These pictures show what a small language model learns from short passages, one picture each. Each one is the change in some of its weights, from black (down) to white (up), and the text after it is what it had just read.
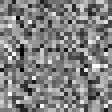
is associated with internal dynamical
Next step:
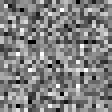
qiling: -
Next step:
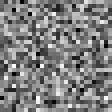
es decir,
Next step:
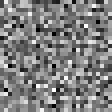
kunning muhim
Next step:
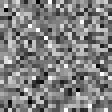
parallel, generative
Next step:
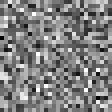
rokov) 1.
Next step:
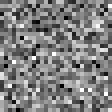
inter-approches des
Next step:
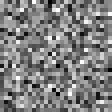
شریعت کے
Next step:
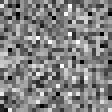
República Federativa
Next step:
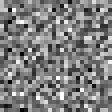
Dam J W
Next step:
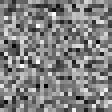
corresponds to 1.1
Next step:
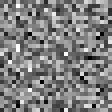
importance to have a
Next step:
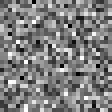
rules for the
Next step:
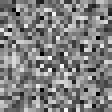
also lifetime,
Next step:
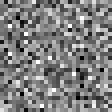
Rule of law
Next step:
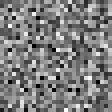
(PhD), professor
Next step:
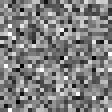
of relativistically
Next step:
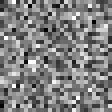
creyendo que la
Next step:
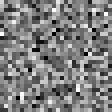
a supporto del
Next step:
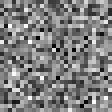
and after vocoder
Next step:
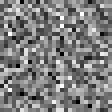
(and only if)
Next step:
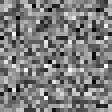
masy przed
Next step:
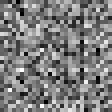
0 \cr i
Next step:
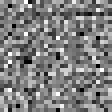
for Choosing
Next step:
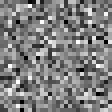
boshladi. Tadqiqot
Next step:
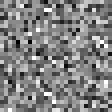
operating principle of a
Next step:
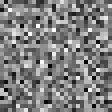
Issue 3,
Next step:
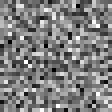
growth rate in percent
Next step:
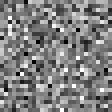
most extreme scenario,
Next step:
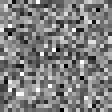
would have multiple component call
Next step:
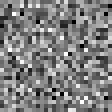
termo presente em
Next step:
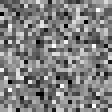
relations of two operators,
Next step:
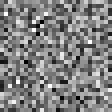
des Romans
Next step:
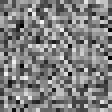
characterized by a
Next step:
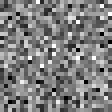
jihatdan komil
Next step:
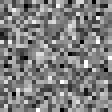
под действием
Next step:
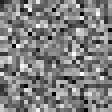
в который
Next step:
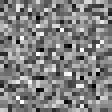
развития современного
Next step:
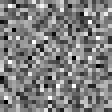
hot stars.
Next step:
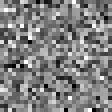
навичок на
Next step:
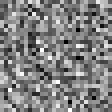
to introduce noticeable
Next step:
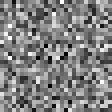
contributions from higher-order
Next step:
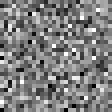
form $x = A
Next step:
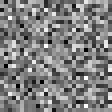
novices tend to
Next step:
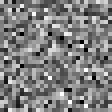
sum of hot
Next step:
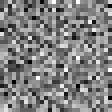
les serveurs,
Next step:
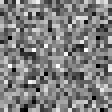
integral formulation from the
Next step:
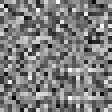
Abrigados 10
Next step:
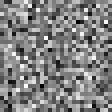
Assuming in addition
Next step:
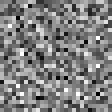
is readily calculated for
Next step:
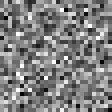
root causes of
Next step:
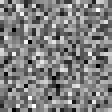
ham ro'y
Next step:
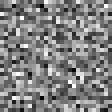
dos princípios
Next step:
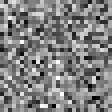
1) already noted in
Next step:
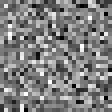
contribution gives rise to
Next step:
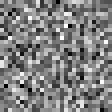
CL entering a
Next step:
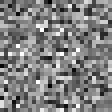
aylanadi, deb
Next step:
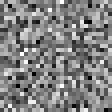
(negative) sign
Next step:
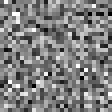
a period of about 11
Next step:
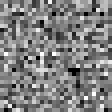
más complejos que
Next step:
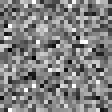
for the bar,
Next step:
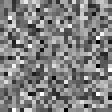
with practicality.* The
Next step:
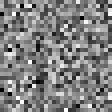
Inventory number:
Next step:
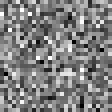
mean squared prediction
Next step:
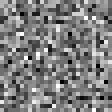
10 de agosto
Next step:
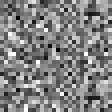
was found that the
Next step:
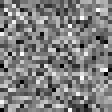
setting $x =
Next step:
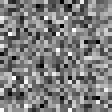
where $N$ is
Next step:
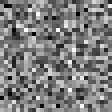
Dirac, who is
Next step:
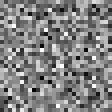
sources can be identified by
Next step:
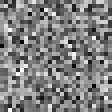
é realizado o
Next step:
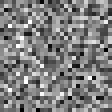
and increased the
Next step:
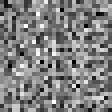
choice of \Om,
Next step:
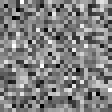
representar tipos
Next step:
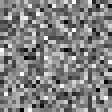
regra de transição
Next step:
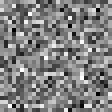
equilibrium density are determined.
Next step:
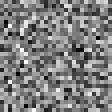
of the initial temperature:
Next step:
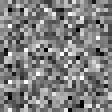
length and diameter of
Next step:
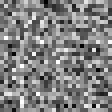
the event times together with
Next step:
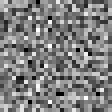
[1] Quantum
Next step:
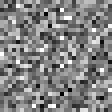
cyclic evolutions
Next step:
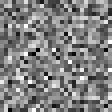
and the plan of
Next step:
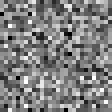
in dependence of the
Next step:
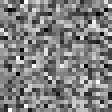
extrapolation of the
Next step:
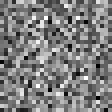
on the several discussions
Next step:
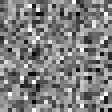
Prior to these
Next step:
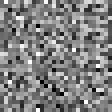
ega ekanligini
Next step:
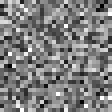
and loss function weight parameter
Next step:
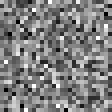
cantilever to
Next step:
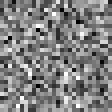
ham bir vaqtda
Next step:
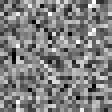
identificó con la
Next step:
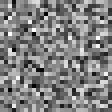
more detailed studies to identify
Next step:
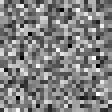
to vanish. In
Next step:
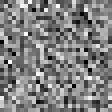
[published online
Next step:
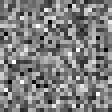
insonning eng muhim
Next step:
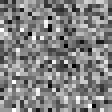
de fala relacionado
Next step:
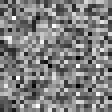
interruptions can be
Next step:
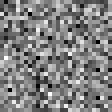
спину и
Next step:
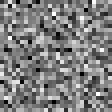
a veto signal.
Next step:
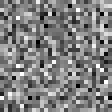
population ages is most
